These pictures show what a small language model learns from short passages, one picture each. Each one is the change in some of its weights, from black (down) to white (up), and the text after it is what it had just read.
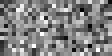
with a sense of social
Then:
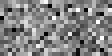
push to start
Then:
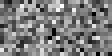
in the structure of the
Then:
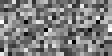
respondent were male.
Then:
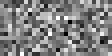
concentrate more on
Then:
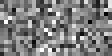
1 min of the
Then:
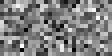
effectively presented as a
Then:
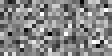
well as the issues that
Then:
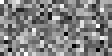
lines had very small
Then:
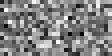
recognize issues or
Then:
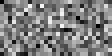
to be adapt to
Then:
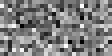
format before they could
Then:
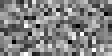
any methods or tools required
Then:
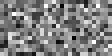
Compared to the initial
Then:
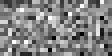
learning outcomes. The research
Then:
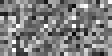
PM) significantly increased
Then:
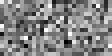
treatment was continued.
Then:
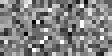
Therefore, minimization of
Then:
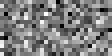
made practical compression
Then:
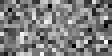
in this course requires
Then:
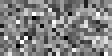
adolescents is
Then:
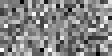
productivity negatively.
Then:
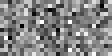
le traitement des
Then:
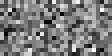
to $n \rightarrow
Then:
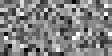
and survival
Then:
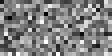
the barriers and
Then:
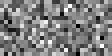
been found to be more
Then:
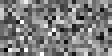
described and is modeled
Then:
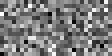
relevance of study
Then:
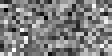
Advantages _
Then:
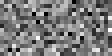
bird. To treat
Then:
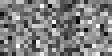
Revised by
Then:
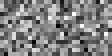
system by assuming
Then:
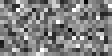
and healthcare
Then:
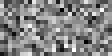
sound analysis in a
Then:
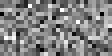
interactions, restricted
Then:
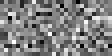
Examples of the
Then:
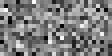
they are an important
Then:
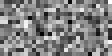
scene, corresponding to
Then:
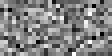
V is the volume of
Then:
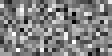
of a part of a
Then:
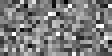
matrix, crop type,
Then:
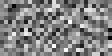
absence of the
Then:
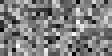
value is significant at the
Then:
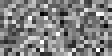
ethanol as
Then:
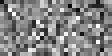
the short-lived
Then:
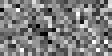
of the respondents have been
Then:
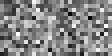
structural controls but also
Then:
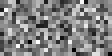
as well as the R
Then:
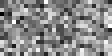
intrusion detection system using
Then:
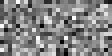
contexts. In
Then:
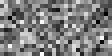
in D71, this
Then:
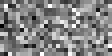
are available in local
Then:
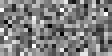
(for details see
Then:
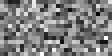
protected by maintaining
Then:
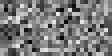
from land-based sources
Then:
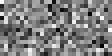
ZVC was
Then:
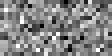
made by rural
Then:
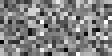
The time of substance
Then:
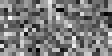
considered are - 1)
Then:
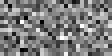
tested language models provided by
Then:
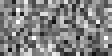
log Average Group
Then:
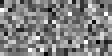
The police opened
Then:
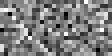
or printed so
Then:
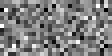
peoples; -
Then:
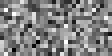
s for the two
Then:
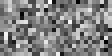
situation of primary school students
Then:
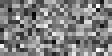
the other hand,
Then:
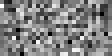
of the temperature and
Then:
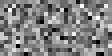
leaders, creative
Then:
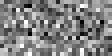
household and industrial
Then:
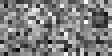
The wavelet
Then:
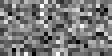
is a loop that
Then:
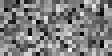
all socioeconomic
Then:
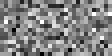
Fig. 2 Stages
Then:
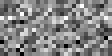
studies on the total
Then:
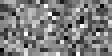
that format physical
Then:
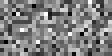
a vertical position,
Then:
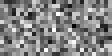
operating in groups or
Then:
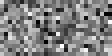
force. - PSA
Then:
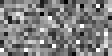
grossly affect the
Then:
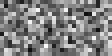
The performance of the National
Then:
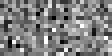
can make things
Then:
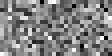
highly dynamic 6G
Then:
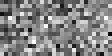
2000) database and
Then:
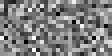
to these clear structure of
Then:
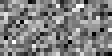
and Dr. Xu
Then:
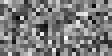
a signal is applied the
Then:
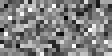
on the other hand,
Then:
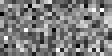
small number. One
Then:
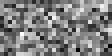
in his/her
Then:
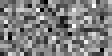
these good practices to be
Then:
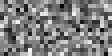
of defecations
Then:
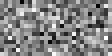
workplace must provide
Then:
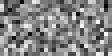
changes using SMI
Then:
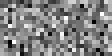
running waters
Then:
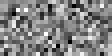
mechanical properties prediction
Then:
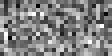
August, 2015 to May
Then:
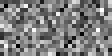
III (Central
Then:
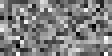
all the benefits of using
